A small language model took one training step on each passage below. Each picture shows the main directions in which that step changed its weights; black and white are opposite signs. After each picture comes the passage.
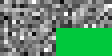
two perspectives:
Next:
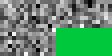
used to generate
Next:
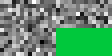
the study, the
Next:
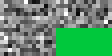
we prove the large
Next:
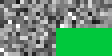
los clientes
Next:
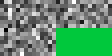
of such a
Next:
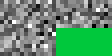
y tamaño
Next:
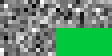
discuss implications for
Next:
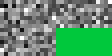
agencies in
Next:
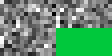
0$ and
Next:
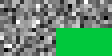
known that the
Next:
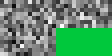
afin de
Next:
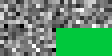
regime. For
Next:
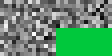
no more than
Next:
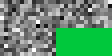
plot and the pair
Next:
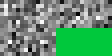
patients, only
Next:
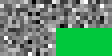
чунки бу
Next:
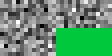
above (and in
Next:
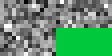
2D doped
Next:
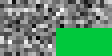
without the assumption of
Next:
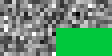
the job.
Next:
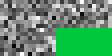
to optimal control theory
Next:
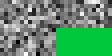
it is actually
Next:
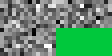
which is an
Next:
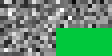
of all the
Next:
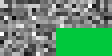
For a better
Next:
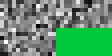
grid as for
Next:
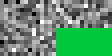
dengan tehnik
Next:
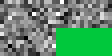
de Recherche
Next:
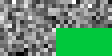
variations of both
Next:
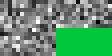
collisions the magnetic
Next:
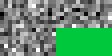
physics, phase transitions
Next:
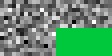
the simple step as
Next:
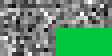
the fact that it
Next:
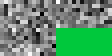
du maintien
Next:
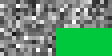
If there are no
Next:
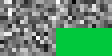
of the force component
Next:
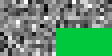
above we deduce that
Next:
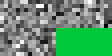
Green's function,
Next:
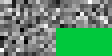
the present work in
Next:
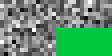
produced by the
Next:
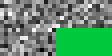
patch in the
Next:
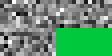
can obtain the total
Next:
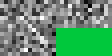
thermal model, it
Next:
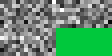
el video
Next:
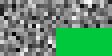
strongly coupled liquid
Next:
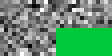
1 autoral
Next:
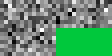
is feasible to
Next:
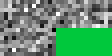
price prediction
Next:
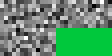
3 as a
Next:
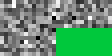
by traditional property
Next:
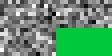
yields the derivation
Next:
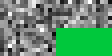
channel from the reduced
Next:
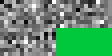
cabo en
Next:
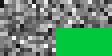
be given by
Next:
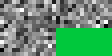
не дають
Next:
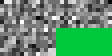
stirring and
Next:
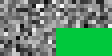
его в
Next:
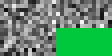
various policies
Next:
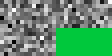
part of the
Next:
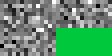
view unique to
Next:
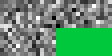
Flat bands
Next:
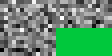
considerablemente el
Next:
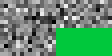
We recall a few
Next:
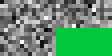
invertible, hence
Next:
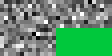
to a band gap
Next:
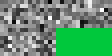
solutions $u$
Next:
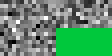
given in lattice
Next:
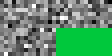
cross sections from
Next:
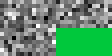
allows for significant computational
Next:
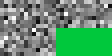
to the equation that
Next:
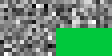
implies that the thermal
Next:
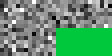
\, {\boldsymbol
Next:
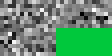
the solution of the
